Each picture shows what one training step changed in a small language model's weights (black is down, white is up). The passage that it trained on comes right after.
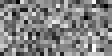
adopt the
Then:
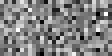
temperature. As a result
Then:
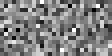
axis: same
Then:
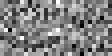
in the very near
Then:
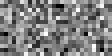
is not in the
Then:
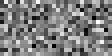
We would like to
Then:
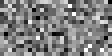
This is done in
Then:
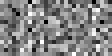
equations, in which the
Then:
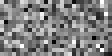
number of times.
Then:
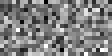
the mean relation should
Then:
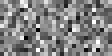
demonstrates that
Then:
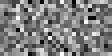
The Stage 2
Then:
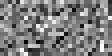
projected on
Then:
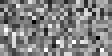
in nuclear
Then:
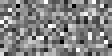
the commercial
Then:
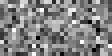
both global phase
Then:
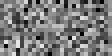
that the turning
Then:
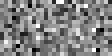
all cases we find
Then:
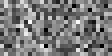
obtained fitting from the
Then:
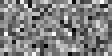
Systems} In
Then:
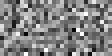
for Polymer
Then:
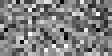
In contrast to
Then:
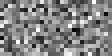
a joint
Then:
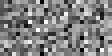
deserve further
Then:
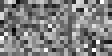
metadata in
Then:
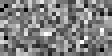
operating at a
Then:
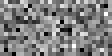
calibration methods
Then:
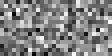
analyzed, without
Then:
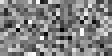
potential at distances
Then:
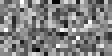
we do not find any
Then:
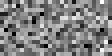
human contact
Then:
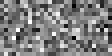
J}$ $\forall
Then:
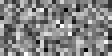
the inclination
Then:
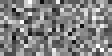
and exploit the
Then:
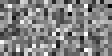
such interactions could
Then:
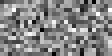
first case is that no
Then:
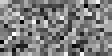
are defined as $$
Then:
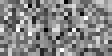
by a sign in the
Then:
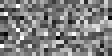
would not expect a
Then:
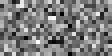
correlation functions for
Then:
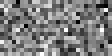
0$ may be
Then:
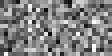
take the internal
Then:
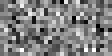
this paper we consider the
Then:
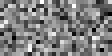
a function of the
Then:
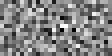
the model QED
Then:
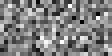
the algorithm used, see
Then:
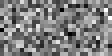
of Materials
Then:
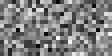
the Ursa
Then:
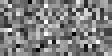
inertial length.
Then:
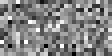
a vacuum
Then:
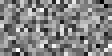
the spin effective lattice
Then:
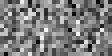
in this paper, in
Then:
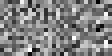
in the process of
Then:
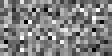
performed the numerical
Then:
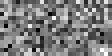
is composed by
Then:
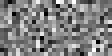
expression holds
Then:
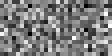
boundary, and some
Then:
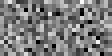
larger ones. The
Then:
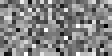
is only $\sim
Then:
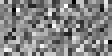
1, and their parameters
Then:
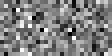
ends, when
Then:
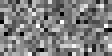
$\tau$ is
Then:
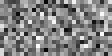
approximation the interaction
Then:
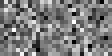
right half
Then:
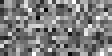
do not provide
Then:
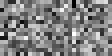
At strong coupling it
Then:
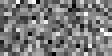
= {Asset
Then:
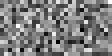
of NIST
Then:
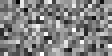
box covered
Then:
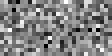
between coronal
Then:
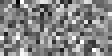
RCBs and
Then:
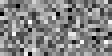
each thread
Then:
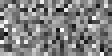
a symmetric
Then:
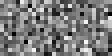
transverse direction and
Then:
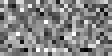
By combining
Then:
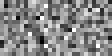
the exceptions
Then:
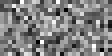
evaluated in the
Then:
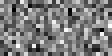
and temporal
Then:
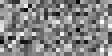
several different
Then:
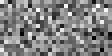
flash evolutionary
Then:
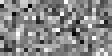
current capabilities
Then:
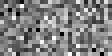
is that it never
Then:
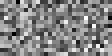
spectra of random
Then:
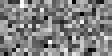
Fig. 2) of
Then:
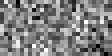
The marked
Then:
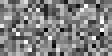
types of interference
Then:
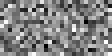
a more important role
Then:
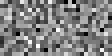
is the period of
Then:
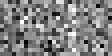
within the DFT
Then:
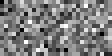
{\it mode II
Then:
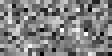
information about the angular
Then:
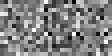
archival and
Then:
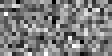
the prospect of
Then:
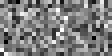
with ordinary
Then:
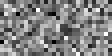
the initial resistant
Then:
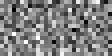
and mitigate
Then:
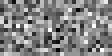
want to show that
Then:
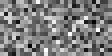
approach starting from a
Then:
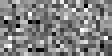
situation is
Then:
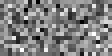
that paper, see
